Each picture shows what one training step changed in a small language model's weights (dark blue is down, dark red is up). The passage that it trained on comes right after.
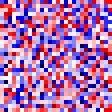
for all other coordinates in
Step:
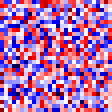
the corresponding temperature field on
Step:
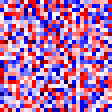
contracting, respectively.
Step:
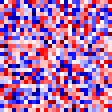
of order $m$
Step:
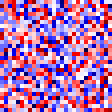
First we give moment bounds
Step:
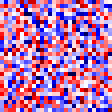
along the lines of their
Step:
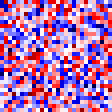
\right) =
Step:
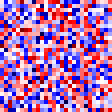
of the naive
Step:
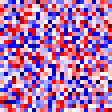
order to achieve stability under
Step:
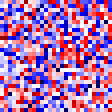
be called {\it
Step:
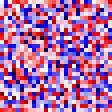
linear regression in high
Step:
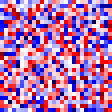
bound holds: \[
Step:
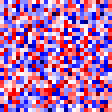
gives us the following asymptotic
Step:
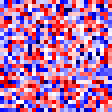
\rvert n,\beta
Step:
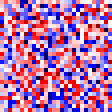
discussed in this paper
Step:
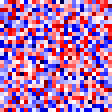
terms starting with a differential
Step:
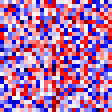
a canonical example for all
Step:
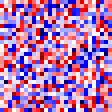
shall assume that the
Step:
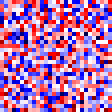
the subsequent use.
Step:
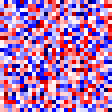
be non-empty.
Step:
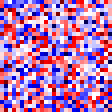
Firstly, let's
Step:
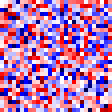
set of size of at
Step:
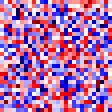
is the set of diagonal
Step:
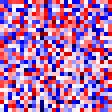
antes, é
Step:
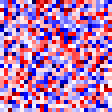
(as defined in
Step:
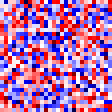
into normal form so that
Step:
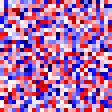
and it can be seen
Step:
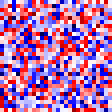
this estimated region, convergence
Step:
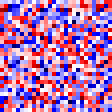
number of holes.
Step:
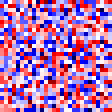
fluctuation term
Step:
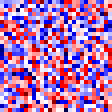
no Kurepa tree
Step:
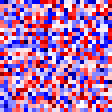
monthly peak
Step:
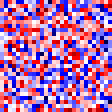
dv \geq 0.
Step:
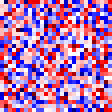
with complex coefficients), the
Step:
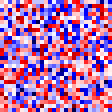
of derivatives as discussed in
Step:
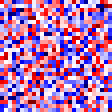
y_i \mapsto
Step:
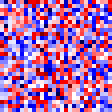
with a final,
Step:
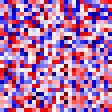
$C$ admits a
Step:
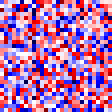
2--form is closed
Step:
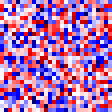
existence of shift invariant
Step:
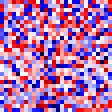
the stability estimates based on
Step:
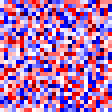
Computer Science and
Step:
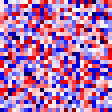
$\b$ is optimal
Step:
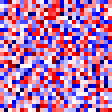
that every other tile
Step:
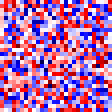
words instead of permutations.
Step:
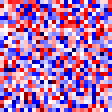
his study of the magnetic
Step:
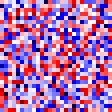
of invariant measures}}
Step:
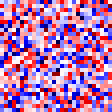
on $\varphi _{\infty
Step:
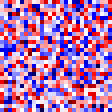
The second issue is
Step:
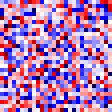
{handled} by
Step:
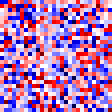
image of one of the
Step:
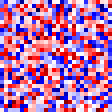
\leq \gamma
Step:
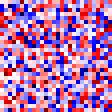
quadratic, cubic, and
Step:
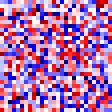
depends only on the
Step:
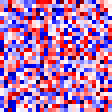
the inlet boundary conditions
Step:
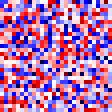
produced by this program
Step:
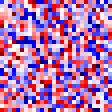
1, while the
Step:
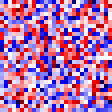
the FNSI
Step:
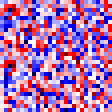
by incorporating
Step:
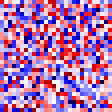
in the sense that
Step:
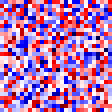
gives the classical identity for
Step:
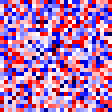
of course, stable under
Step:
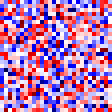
letter: %
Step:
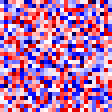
as an interacting
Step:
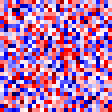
in a corresponding outer
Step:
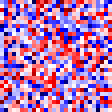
(as an ordered
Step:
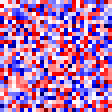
at these positions.
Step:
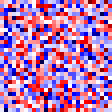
with {\arrow[line
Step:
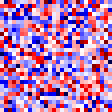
compact in~$D$.
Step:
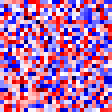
for direct simulation of
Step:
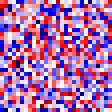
the case (b)
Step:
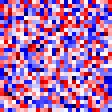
for the long-time
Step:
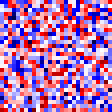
$k$ values.
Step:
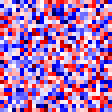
Mais alors, les
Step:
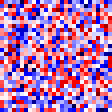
uncountable union of Euclidean
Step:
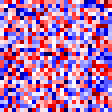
& p \ge
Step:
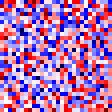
We make use of
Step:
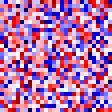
carried out by
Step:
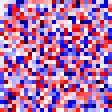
Our main result applies to
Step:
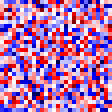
which can be viewed as
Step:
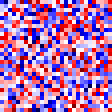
to be statistically
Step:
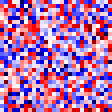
point $m \in
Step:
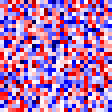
There are very few
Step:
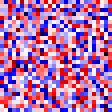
axiom upon which the
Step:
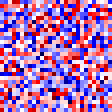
argument we reach the conclusion
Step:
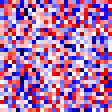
characteristic cycle of the ideal
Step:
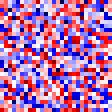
size $\omega$. So
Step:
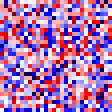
consider strata with one
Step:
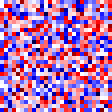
of the paper. This
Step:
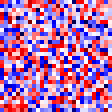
the complex numbers throughout}.
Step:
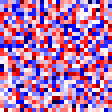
also. Using then theorem
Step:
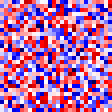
\cdot \delta
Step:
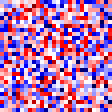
$\varepsilon =0$,
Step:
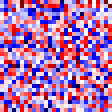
also inherited to
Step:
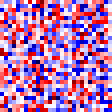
\) is unknown and must
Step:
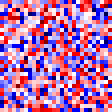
Kahle studied the
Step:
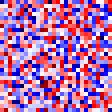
time probability distribution function
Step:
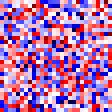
conformal metrics $ds =
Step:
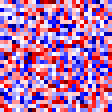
by contradiction holds, that
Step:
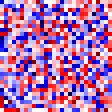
both parents,
